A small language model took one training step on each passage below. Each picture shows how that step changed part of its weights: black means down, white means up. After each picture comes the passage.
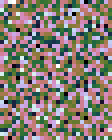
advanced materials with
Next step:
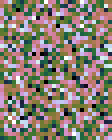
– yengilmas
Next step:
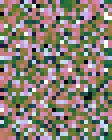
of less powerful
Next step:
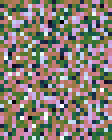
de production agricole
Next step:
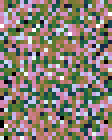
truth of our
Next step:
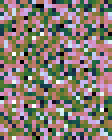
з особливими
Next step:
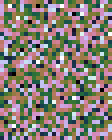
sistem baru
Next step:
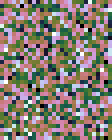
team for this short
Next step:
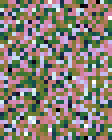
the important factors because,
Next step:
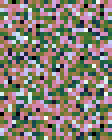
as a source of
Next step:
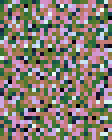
on a shaft
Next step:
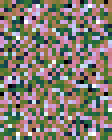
in any culture
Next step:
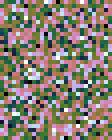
replication, then
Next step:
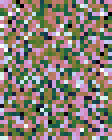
The reason for using
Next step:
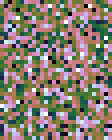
positive perception of
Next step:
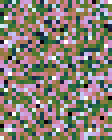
como una expresión del
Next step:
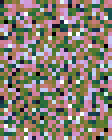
to present the complications
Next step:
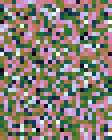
paper presents an
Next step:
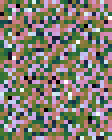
del pre y pos test del
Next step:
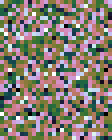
the cover is a
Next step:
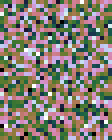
start of necking
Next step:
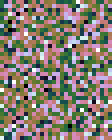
tracker has not
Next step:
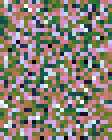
study, WBC,
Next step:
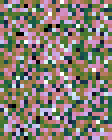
verifica-se que
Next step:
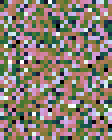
was attempted by
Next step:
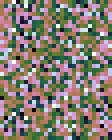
Statistical information about
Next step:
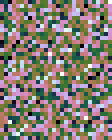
experimental animals
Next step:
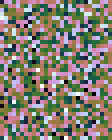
samples, whereas
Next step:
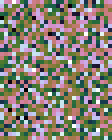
forms a rim
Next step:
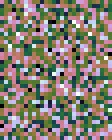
recovery actions where
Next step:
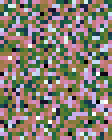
demonstrates the model's
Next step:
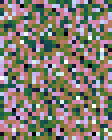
програма за
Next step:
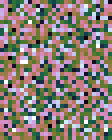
pixels and in
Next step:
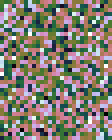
the square root
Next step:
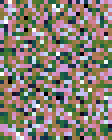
yordam beradi.
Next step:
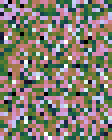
correlation between these
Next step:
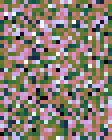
enjoyment in
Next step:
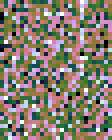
journals. He
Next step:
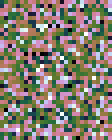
- Ávila
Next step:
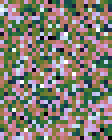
benefit from
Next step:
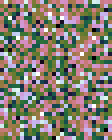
for innovative activity
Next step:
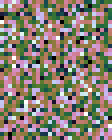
se osnovnim
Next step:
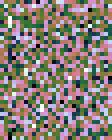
to the government
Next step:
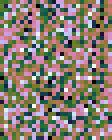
na DVA das
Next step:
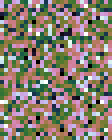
other crimes might
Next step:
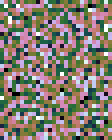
the recovery of the
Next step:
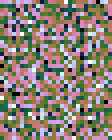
jak bliscy
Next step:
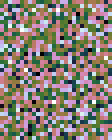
ordem civil
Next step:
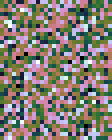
culture, one of
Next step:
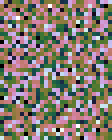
may have a positive
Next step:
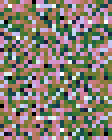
in this model (OR =
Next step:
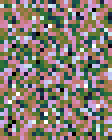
due to fate, which
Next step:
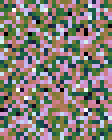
the meeting of
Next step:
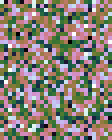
F₃ plants.
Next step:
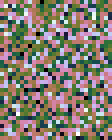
the reflectance on the
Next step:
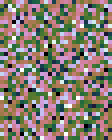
and the surrounding
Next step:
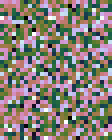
the generosity of
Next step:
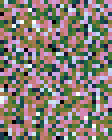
tests parameters including
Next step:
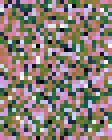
the value of Wigner
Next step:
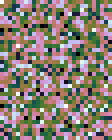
of rail transport in
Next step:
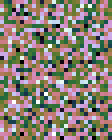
North Central
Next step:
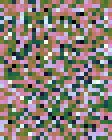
Microwave and
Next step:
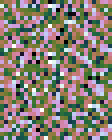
assist or automate
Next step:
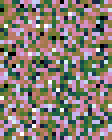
Digital Object
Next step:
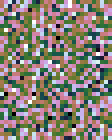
Elkins et
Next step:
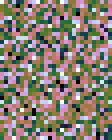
no assessment of their
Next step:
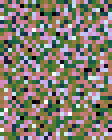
using a continuous
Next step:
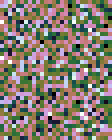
comparison result between the
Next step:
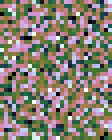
cells Alternative
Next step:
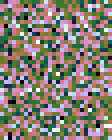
a garantia do
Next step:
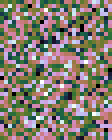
employed in the present
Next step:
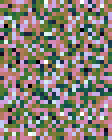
social and emotional
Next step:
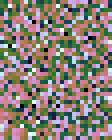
Results and discussion
